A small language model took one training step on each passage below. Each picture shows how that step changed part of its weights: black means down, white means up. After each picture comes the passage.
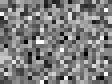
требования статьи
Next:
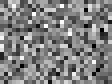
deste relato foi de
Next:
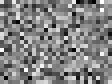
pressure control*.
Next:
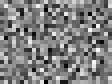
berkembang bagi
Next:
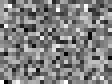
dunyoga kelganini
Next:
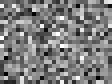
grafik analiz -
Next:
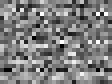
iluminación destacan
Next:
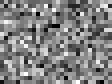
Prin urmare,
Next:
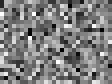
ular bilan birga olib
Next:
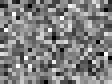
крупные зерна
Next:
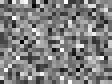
estrictos No había
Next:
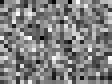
será aberta uma
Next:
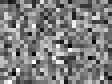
идею (или,
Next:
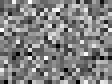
vatandoshlar bilan
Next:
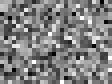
e vencer a nova
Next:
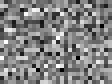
de lettres pour les
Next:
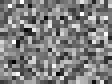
ersten Bewohner
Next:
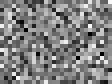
: privilégier une
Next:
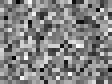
muhandislari instituti milliy
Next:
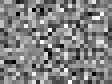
shahar tashqarisidagi
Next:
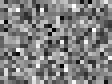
na Tabela 6, a
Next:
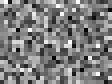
«пособляй в
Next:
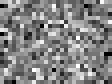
стандарт ICP
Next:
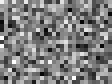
bem como, realizar a
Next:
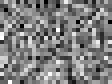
o resignificación de
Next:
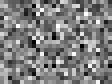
va boshqa bir qator
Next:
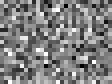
se verán más obligados
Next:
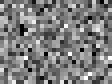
como un proceso educativo
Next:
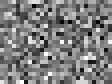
(ot yasalishi)
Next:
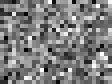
Yorkent xonligi
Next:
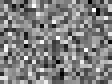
decreto 883 para
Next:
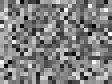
More books,
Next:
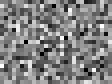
dile getirirken
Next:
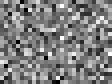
EU Blocks
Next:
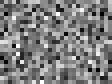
pencatatan keuangan
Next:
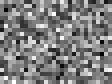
yılı Kadın
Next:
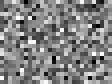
va ginekologiya
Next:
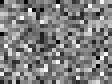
yil bo'ldi.
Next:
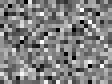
estágios avançados
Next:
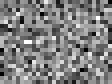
всех признаков,
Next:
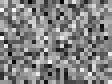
prawdy, a
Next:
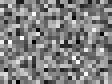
и восточнее
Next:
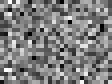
на его рейтинг и
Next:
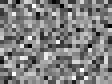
исследователи функций
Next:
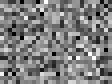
profundicen en ello
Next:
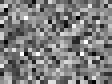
DE SEGUNDO
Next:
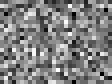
of consciousness in
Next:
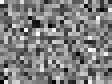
Turístico Nacional' por
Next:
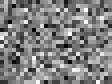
pacote de software
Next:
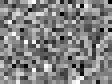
1-5 Percaya
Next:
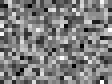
та розвивальний
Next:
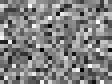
Shu bois, uni
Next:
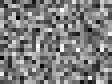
и православной
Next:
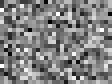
et al¹¹, realizaron
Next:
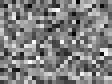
в результате которого
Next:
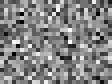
o carregamento aplicado
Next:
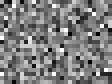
modlarına başarılı
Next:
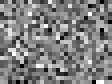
Bilozub, L.
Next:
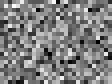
aytishimiz mumkinki,
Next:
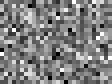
para la conservación del
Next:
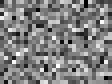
noyob flora va
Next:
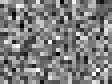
presencia/ausencia del
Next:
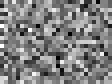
предприятия, мест
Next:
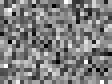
geringer (72%
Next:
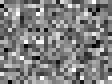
bilan boglanishini nazarda
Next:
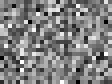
la conquista hasta la
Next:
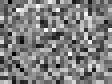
tokoh dan satu
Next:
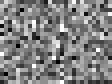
of philosophical
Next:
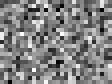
o'qiganda his
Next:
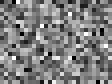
мог быть иным.
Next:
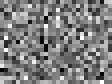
aufgesetzt. A,
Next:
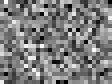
diferentes fases da
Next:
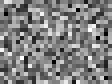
level of stability
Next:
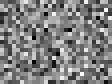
membuat coran yang
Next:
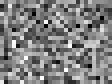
два согласных
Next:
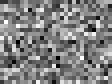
this new order.
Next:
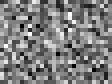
контрастивне од
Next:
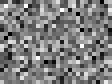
Se debe presentar un
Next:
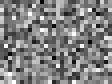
развитие аварии
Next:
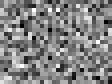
seperti kelompok
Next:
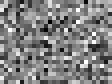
en Accountancy aan
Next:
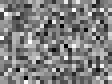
nazoratni olib borish
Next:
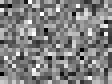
yol açabilir.
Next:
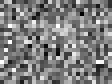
Građevine i
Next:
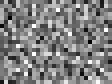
sivil normlara
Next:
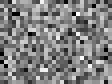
la sintomatología
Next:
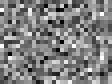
meva vaznini va
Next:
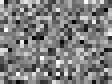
jarayonda ilgari olingan
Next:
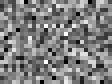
It is written on
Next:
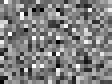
jarayonlarni rivojlantiradi va
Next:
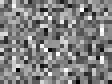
1 e 2 Salário
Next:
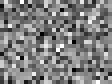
- **Atelier
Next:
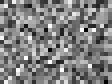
models, hybrid
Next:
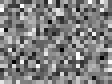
la historia literaria.
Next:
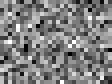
7 pacientes sem dados
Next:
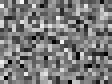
L. Hepper).
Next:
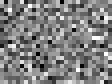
tabiatan isyonkor
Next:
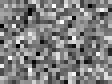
yang menebal. pada
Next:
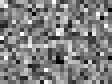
almashinuvi va
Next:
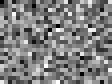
торговых систем для
